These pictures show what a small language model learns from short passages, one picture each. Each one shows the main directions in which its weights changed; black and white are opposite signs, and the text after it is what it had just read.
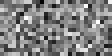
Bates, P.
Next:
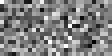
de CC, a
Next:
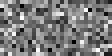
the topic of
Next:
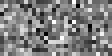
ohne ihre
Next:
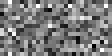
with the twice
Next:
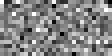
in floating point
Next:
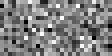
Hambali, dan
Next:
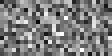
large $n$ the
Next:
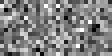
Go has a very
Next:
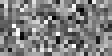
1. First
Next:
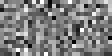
finally, to the
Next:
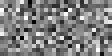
Methods Of
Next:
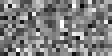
to the Morse
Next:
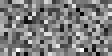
NYC. We
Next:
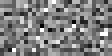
further check as to
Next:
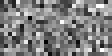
preserves the
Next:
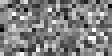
features could be used
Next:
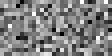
solutions which depend on a
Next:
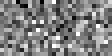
a terapia em
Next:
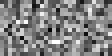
X$ and a
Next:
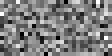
of use-cases.
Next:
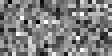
our preconditioner
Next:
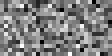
is supported by many
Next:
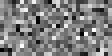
probability of a given
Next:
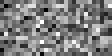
el cual se
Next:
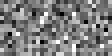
\cos\theta &
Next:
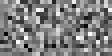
points $p\in
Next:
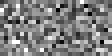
- научить
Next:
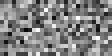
as a thermal
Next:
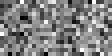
o problema.
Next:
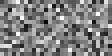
explained in the
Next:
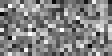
e destacar
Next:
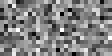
to match the
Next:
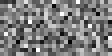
in understanding the
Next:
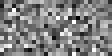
individuals are easily
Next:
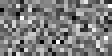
thus dwarf
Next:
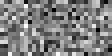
plane. Thus, we
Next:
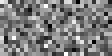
phases with {\it
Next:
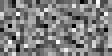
their applications,
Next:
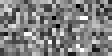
small order ($n
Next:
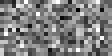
mentioned that every
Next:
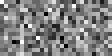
хотя он
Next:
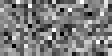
an arbitrary positive
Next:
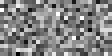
likely to
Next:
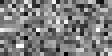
explicitly that given
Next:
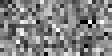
the set of generalized
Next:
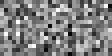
be small; \ then
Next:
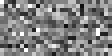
yet implemented in
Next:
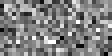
the contribution of the
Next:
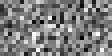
haligacha hal
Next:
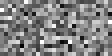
is easy to
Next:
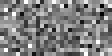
made, and convergence
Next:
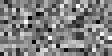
collision frequency is
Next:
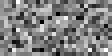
shape of the
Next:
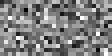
with $M_\phi
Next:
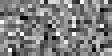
states of each optical
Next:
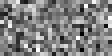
$G$, given a
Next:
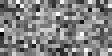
epoch 1
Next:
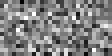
the trace\\ of
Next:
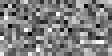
regular part and a
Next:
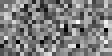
the solid state to
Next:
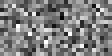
model to take the
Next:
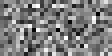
would be given by
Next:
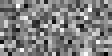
dense gas
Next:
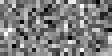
the methods we define a
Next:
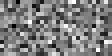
A and B,
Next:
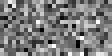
At the initial time moment
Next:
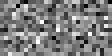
holds provided that
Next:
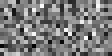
Taking the
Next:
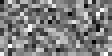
creation of a
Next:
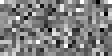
This means that the
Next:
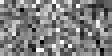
demonstrating the absence
